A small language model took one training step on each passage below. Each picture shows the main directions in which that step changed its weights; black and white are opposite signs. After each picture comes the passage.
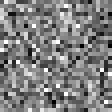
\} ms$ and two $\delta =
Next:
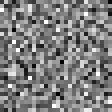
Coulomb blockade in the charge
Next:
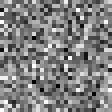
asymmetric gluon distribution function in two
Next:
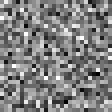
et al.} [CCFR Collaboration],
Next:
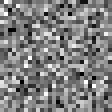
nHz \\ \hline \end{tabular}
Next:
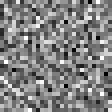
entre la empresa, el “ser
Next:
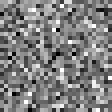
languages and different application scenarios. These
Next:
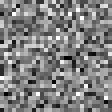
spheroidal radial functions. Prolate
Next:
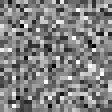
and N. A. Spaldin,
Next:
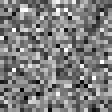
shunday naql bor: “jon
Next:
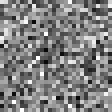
quantitativo afirmou já ter pensado
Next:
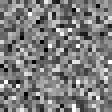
the volume of the convection zone sets the
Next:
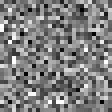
будущего поколения, он
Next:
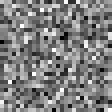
estetice, intensificat de
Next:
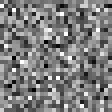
where we sample random variable (RV)
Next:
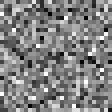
fascista, sobretudo a partir das
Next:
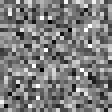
research involved 20 patients with
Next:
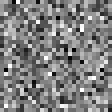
Malakka-szorost –
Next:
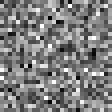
charge identification can be obtained by means of
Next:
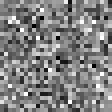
ilk bolalik davridagi bolalar
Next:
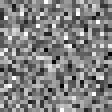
ainda nas proximidades do açude,
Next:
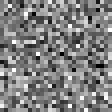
Firstly, let us make a comment on
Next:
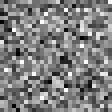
\bigstrut\\ \hline Rating
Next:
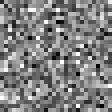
linear dimensions of system L. From the dynamic
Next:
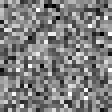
iff it can be written as a mixture
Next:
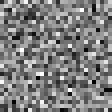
nunca me he visto una
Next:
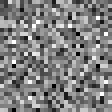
саморегуляції завдяки
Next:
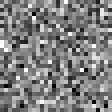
In this case, $B_{\rm
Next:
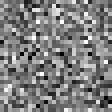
ta'siri ostida bu davrda
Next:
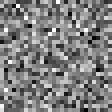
control and local action decision making in vanets,''
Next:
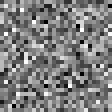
Nunes, Curralinho,
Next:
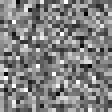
of international norms. Keywords:
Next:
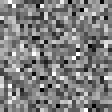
yang lebih mendalam tentang Tradisi
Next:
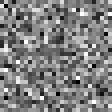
field theory, but with some approximations \cite
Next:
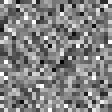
and $\chi$, and substitution in
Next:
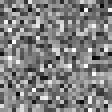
los mercados. No debiendo
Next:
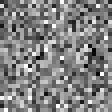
адресатам совершить
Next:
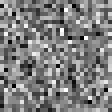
common events from the detection set. This is
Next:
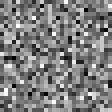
Hambartsumyan, Scientific
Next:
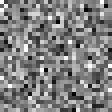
description. Qualitative comparative analysis.
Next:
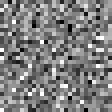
Roma: EDIVI.
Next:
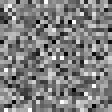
a massless medium-induced gluon
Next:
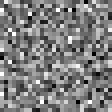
n E_y + D \frac{\partial
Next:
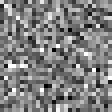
e}$. Here, the non-monotonous
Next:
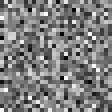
the poor development of the microscopic input
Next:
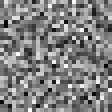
– podane lata zwykle
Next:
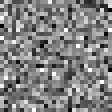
as it is adequately represented and
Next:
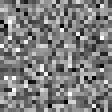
high-magnification STEM micrograph corresponding
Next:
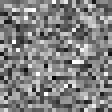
unity at the wavelength 5500\AA.
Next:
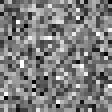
the volume assumed a bcc lattice. We,
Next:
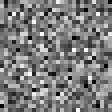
DE REDUZIR A VERBA
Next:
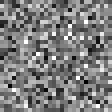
выдается справка об освоении
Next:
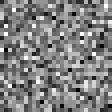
Ozarbayjon poytaxti
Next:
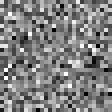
ranges up to~$1.0$
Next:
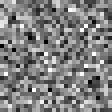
страны спортсмены – это
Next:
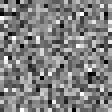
proses transport ion dari analit
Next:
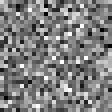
governing dynamics as a two-dimensional vector
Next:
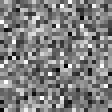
ordering (not to scale).}
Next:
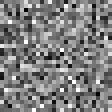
o art. 942, parágrafo
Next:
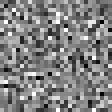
a magnetized white dwarf
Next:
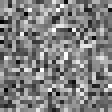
drivers: A partial least squares structural
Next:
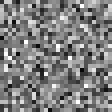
conic singularity if $\psi$ and
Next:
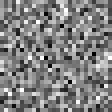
muvozanatini inobatga
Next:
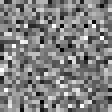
the $\alpha+\beta=0$ line the
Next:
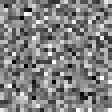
of a patch in an isotropic universe has
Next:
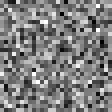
SNe, very similar to what is discussed
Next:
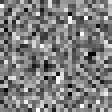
delitos contra la administración pública.
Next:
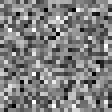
of Seville, Avda.
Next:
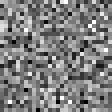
тем не менее, в
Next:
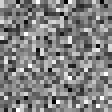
2017). Literatura - Antić,
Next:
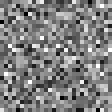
resolution, as dense fingerprinting requires
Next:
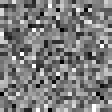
Koptoklarga esa misollar
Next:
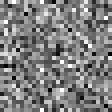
new kind of seismic diagram, based on
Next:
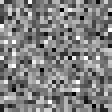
a non-monotonic behavior as a function
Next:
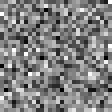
trascinando il punto (che in
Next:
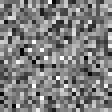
durante la fase sperimentale.
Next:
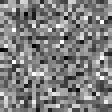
Cu alte cuvinte, se
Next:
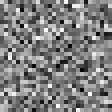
the GF and survival probability in the
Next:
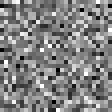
soni orqali). Biroq, bu
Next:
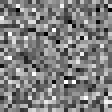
that the impact of the diffusion approximation for
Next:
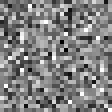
«Сибирский федеральный
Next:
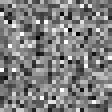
Eq.~\eqref{tH} therefore predicts
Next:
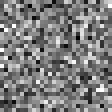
constant $Om(z)$ indicates the
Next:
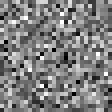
outras categorizações. 2.6.2
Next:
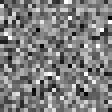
consentimento do outro sujeito.
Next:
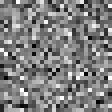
(e.g., in a grating
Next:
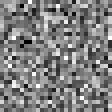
de peticionamento eletrônico e
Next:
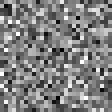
on an order-of-magnitude
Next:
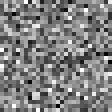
$s,l,m$ for
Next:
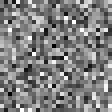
du marché du travail, les
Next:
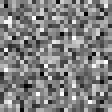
in ${\bf k}$-space is along the
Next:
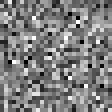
incidence XRD scan** Figure
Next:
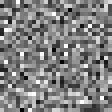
y las jóvenes; y por
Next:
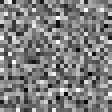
$\epsilon_{eff}$ that becomes bigger
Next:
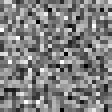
the metallic state of underdoped
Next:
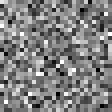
він використовує
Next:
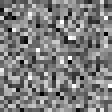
projets concrets, utiles,
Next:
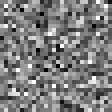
also discuss some insights obtained by including hard
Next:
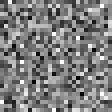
oshirish va narx siyosatini
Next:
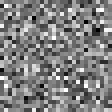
At LLO, coupling functions for several
